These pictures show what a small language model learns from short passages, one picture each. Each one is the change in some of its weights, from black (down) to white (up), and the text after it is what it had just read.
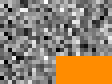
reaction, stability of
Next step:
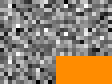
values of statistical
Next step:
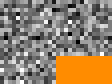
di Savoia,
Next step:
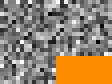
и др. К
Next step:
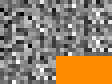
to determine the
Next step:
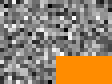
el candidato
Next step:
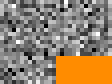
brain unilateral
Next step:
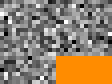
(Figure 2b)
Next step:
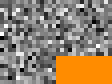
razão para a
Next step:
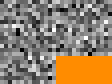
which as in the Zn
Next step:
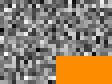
and anxiety
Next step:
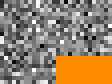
especially in last
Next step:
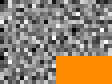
welke markten
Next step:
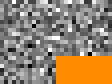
with other studies,
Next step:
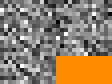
indicate that teachers'
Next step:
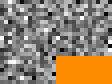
solutions of different
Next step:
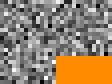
propone contar el
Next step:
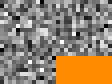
the amount of
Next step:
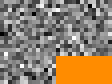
dependent on the
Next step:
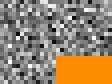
with 450 points
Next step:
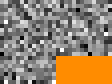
à fina camada
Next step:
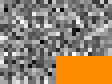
savings* through
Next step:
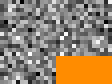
del Derecho de
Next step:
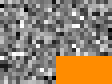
Acesso em:
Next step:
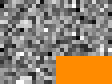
remote control is
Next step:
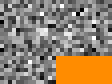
the end of one
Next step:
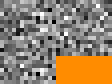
in continuing the
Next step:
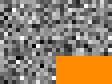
of the findings The
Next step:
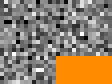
considered as UWB
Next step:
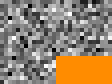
creatividad... Y no
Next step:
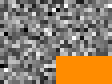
de violencia,
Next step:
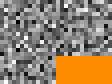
the storyboard
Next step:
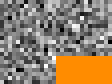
Santo tem origem
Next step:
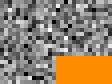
asrda yashab
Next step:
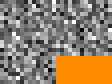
PM PB PS
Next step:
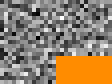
infarction in
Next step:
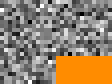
alcance seus
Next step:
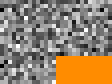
Dazu wurden
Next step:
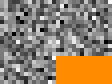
In The Region
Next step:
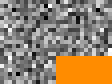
tertiary institutions,
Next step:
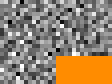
average diameter
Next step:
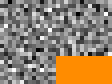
é a razão
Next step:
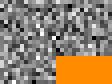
lessen potential
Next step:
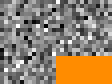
os donos de
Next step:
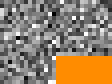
of Tokyo
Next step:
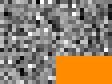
of sulfate is
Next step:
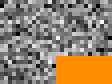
на рис.
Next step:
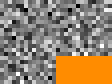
diálogo e
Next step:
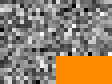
their versatility and
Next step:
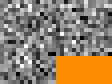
parameter update
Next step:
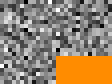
badiiy til,
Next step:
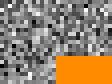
the effects of board
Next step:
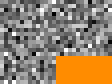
повторности в
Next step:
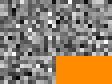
highlighting the
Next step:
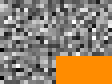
to be distinct for
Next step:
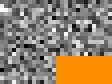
risks by setting
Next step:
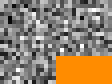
Shu bois,
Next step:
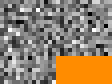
not unjustly
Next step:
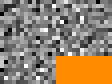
is used to guide
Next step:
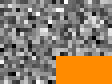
the other hand, are
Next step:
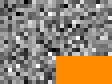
e à OPO:
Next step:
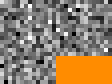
v lokalnem
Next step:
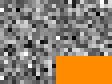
and it also has some
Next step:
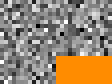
be problematic,
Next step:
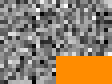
As the need for more
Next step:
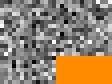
rats. *Environ
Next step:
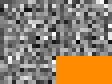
with transparent red
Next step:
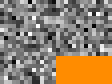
cuales están
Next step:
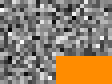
. This substance is
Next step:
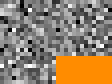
while facilitating
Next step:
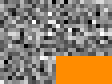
and 0.6ml
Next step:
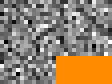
fact that information systems
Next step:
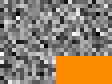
mundo real.
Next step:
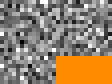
of a group is not the
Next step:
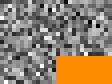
almost made of
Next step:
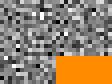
used for storing
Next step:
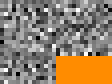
comunicação da
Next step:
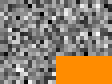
Laut Lienert,
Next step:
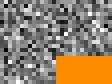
observed that six
